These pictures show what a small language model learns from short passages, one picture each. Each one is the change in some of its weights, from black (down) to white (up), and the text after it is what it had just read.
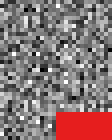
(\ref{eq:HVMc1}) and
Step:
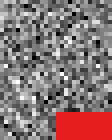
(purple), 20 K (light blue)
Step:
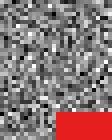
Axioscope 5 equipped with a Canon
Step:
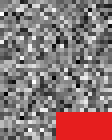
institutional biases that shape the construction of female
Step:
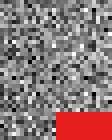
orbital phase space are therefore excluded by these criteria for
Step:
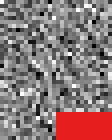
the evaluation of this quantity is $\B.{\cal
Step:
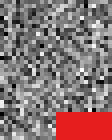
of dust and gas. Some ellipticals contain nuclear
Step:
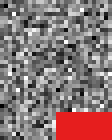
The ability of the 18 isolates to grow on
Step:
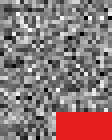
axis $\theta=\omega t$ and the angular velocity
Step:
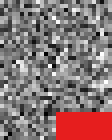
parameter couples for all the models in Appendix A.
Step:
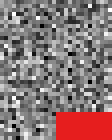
terms of physical entropy change of the combined whole of system
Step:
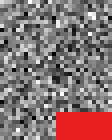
to make geopolymer paste
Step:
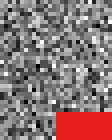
calls (Sodhi & Tang,
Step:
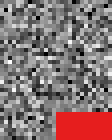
\textit{Quality of Ground Truth}
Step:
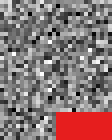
\parallel \hat{c}$ polarizations is adopted
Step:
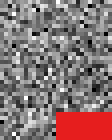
caged on 30-d-old TN1
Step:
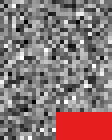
there were partitioned with PE and
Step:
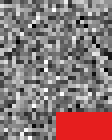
state-of-the-art klystrons
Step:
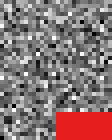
necessary to stabilize a $\mathcal{T}$ symmetry
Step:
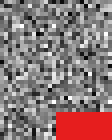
risk and an aversion of the investor are
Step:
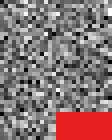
“I could see it being a barrier for new
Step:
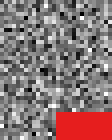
workload adjustments. Accredited training in
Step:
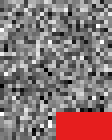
can ensue. Appropriate communication, knowledge
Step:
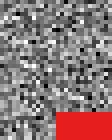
undertake a detailed investigation of the stability of perturbations in
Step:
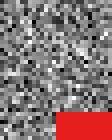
that any sequence of $R_k$ with these
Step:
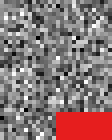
Latha K, Bhat S,
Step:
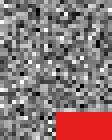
justification. Our experiments showed that longer timeouts
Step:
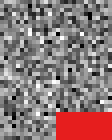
a risk for human health. 4.5 A record
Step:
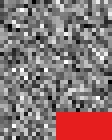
R_{AA} shows a moderate suppression at high
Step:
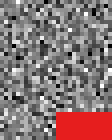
quests of the westerners in India. The
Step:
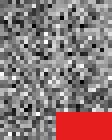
of generic drugs. The conflict in the marketing
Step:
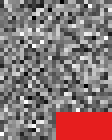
stress and improving employee performance creates a good
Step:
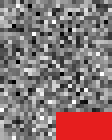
in the WPS was about six months at 187
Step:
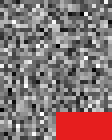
de las Heras, who fled Spain
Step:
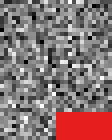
a strong tendency to form rare earth complexes,
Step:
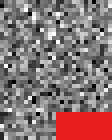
+ \nt \right) \hnket
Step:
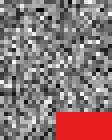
Internet piracy. Unauthorized use
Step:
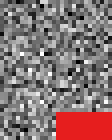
the electronic population which shows maximum for the Fermi level in
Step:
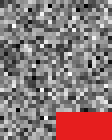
In this city the employment crisis is
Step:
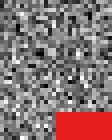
augmentation, and hyperparameter tuning.
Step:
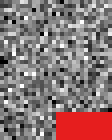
though being somewhat shrunk, in
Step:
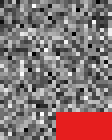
is sharp/well defined, with no signs
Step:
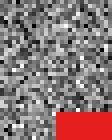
of students studying in the secondary level of their
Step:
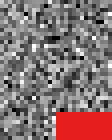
thriving musical cultures exist exploiting
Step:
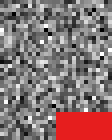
D. & Anderson, J.
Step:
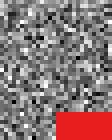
Coordinates and Standard Errors of Observed
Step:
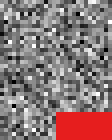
Value of Open Science, Citizen Science and
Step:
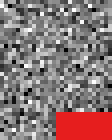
images. The aforementioned assumption and its results
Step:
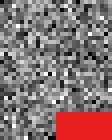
is lost. Lossy methods are therefore
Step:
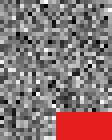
baseline model. By checking the class-wise
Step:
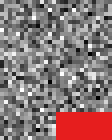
$\lambda$ is the pixel size of the magnetogram
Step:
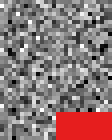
{\em A} or {\em B}, such that
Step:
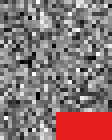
position (Pa) North-East; target
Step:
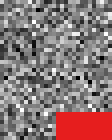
that inadequacy of necessary resources for achieving
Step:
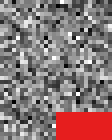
- The Sentosa Neighborhood
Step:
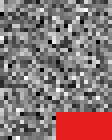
citizens' upkeep and feeling of safety
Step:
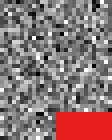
the LSP the BRpV interactions
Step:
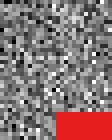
pumping signal is dominated by its symmetric part
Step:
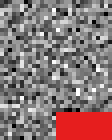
vegetation indices is promising but the effect of
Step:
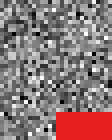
order to address this interesting question, in this paper we
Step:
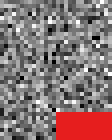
Exercise on Neuromuscular
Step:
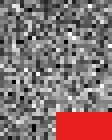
for heliocentric motion and combined, and the
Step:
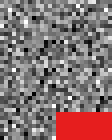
the consideration to the fact the present study tries to
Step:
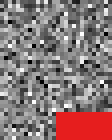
and Agar ditch diffusion, were used to
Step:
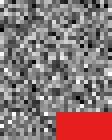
flavanones and anthocyanins.
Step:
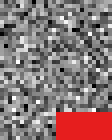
to the establishment. A punk is the
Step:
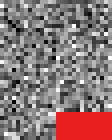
in numbers, are significant concerns. - The highest number
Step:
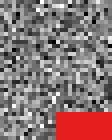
evenly to obtain the compound. Then, the compound
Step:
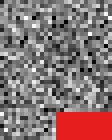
is as follows. In Section II, we discuss the
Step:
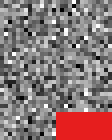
rotational eigenvalues, the $\Delta_{7}$ and
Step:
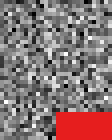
the black hole, one finds a space-like
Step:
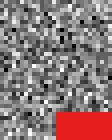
let us shortly comment on the behaviour of the
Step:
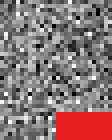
with convective cooling) [2]. The
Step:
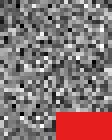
is difficult to compare the difference of each artificial
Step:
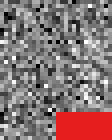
and subsequently several authors have discussed various aspects of the
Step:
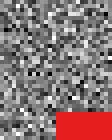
pushed back on issues that would give the organization
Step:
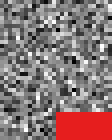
change in the fixed coupling $\alpha_s$ and
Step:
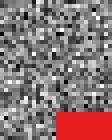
Liebig's law of minimum) and others
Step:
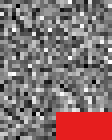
which is done either by optimizing the phase and amplitude
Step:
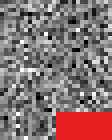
(η), softness (σ),
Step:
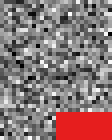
the PBS immediately after using. 4.
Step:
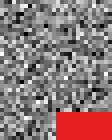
road is projected to significantly improve road safety, reduce
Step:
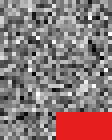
2 - Compile the programs ``` $ gcc
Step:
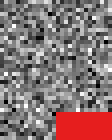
have not shown a statistically significant improvement in CVD
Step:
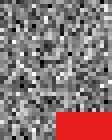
in fact predict more star formation in the portion of
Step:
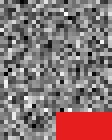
The strong reduction of intensity near the center of the
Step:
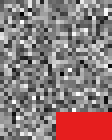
increases of up to 35\,\% over the baseline
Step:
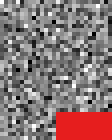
the lemma of Brahmagupta
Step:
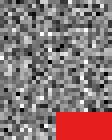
the extent of adsorption, but rather a new
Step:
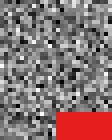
the malignant transformation is poorly understood, and
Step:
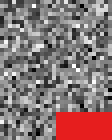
and $\gamma$, which enter nonlinearly in
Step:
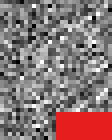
in real-time environments to operate more efficiently than
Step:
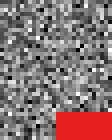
Classifier of RF* *Table
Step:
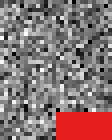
of the social sciences and humanities as potential
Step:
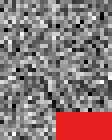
market today attempting to solve the problem of
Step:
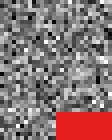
relation to the box/es. *(Two
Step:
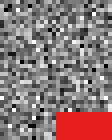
been studied in experiments performed at the $\Upsilon
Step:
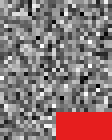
Our empirical studies demonstrate that weblogs can actually
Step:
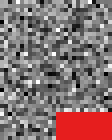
freely available *Mutopia
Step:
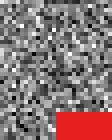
in an organization will often Favour operational activities over
